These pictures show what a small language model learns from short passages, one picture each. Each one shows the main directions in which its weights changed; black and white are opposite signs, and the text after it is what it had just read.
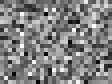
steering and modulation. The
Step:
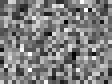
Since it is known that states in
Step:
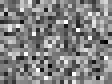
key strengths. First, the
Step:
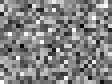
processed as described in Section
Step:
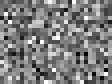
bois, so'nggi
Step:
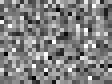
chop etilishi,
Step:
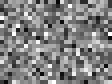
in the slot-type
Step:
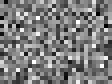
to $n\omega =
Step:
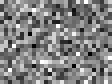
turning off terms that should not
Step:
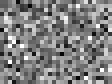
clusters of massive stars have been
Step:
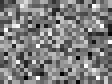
not been much research on the
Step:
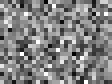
reopening stage starting from
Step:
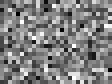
respectively. These quasiparticle operators
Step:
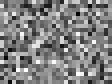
lead to a self-consistent
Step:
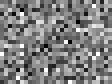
the continuity equation. This is
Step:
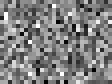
can compute the Dynkin index
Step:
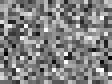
options (Gaussian,
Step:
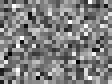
faoliyat ham muhim ahamiyat
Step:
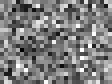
and both are found to decrease
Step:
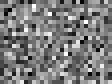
выраженный ПВ
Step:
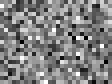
a circularidade, o
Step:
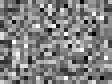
position: \begin{equation}
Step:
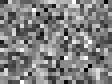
the current carried by the
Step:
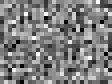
at 349 GHz). The
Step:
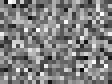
da autonomia e da
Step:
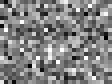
the $m_s$
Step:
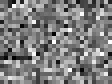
und optimiert werden,
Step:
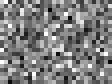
that dance aerobics
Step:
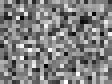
\subsection{Results} We
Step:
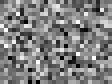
the path one uses when approaching
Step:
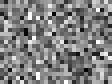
вільний доступ
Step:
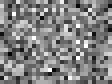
IEEE International Symposium
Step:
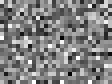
probabilities that the two vertices
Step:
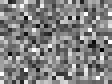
therefore subtract the constant term
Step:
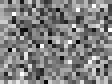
criteria. Additionally, we
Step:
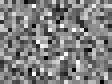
*ГОУ ВПО
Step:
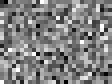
of $N$ stochastic
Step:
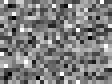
the concept of Semiotics
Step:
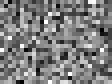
diametrining ip
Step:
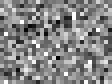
\mbox{(no sum on
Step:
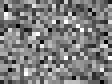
components, may have depended on
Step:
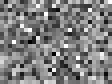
OLIVEIRA, C.
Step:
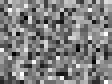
The other problem is to understand the
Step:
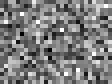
limited statistics, and most of
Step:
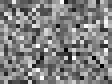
is a fixed fraction of the
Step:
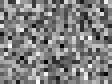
of similarity metrics that could
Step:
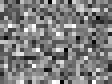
that the conjectured action
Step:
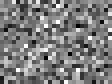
that assumed in their simulations.
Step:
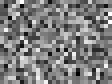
riqueza existente.
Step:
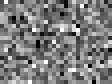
estudio presenta justamente
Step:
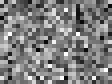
în condițiile
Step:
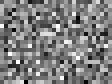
з інтелектуальними
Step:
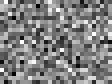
volume = {102}, number
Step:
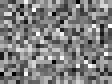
других странах)
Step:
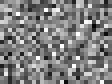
Achieving Society. —
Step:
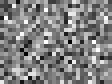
view of the bonds with the
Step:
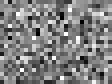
bir ishtirokchi
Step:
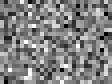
voz kechib,
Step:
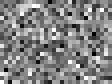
the solutions satisfying the VK
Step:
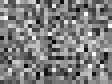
Çeviride fark
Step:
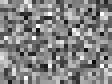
peak temperature of their contribution function.}
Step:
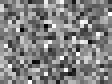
A C A G A A G
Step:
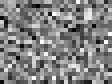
sohasini yanada rivojlantirish
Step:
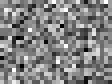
NN structure is shown in
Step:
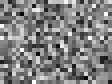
SEDs of a cluster with
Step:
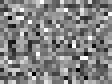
бирга мазмун
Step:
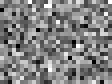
IN THE NUROTA
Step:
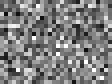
to support the claim that,
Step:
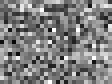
during inference or training, our
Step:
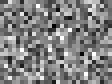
B. velicky,
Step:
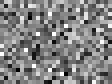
bir süre sonra,
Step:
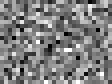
keep the state. After
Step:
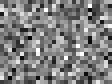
architecture for quantum computation
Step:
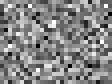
cada vez es más común
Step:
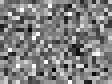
hole solution. This would be further
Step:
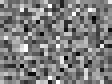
large scale calculations were performed on the
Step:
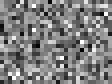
qadam tashlaydigan
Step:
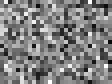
проведенного исследования,
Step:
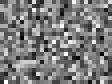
causos que tinham uma
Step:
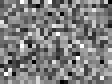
a szennyezett,
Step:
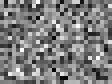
to propagate on the transverse
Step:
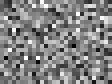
the polar c-axis of the
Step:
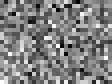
Misol: katta,
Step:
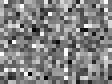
yordam beradigan
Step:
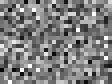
models. Although in these cases
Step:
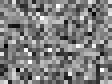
that the branching ratio for
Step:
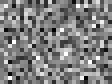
\end{eqnarray} where
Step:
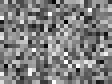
O'quvchilarni o'z
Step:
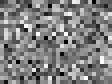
trajectories of a gas state in
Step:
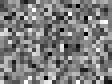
old Uzbek literary
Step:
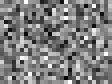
że w publikacji
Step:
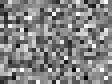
33,8 Toshkent
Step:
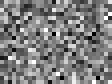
data-based state estimation literature
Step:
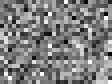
prototypes to be
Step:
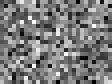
B}^0$ with the energy
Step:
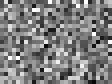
experiment (gray) and of
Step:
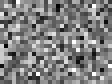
of the elements of the transfer matrix
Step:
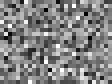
qurib ketmaydi.
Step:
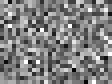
oid ilmiy-amaliy
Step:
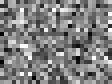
el factor de conversión
